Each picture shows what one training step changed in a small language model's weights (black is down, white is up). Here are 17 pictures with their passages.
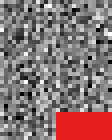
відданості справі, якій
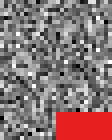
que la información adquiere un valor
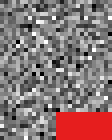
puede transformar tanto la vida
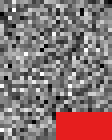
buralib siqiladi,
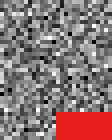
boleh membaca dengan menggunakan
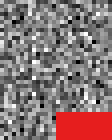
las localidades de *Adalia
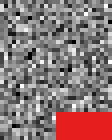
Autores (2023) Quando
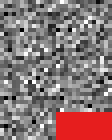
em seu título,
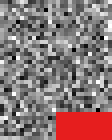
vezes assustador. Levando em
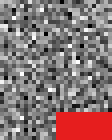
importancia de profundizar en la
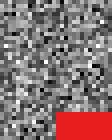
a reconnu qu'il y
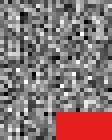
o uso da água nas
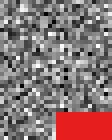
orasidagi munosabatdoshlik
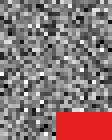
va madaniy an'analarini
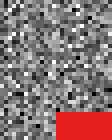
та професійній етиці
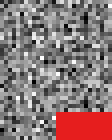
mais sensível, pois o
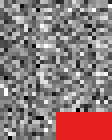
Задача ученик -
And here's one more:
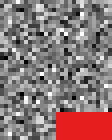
Shuning uchun oliy toifadagi
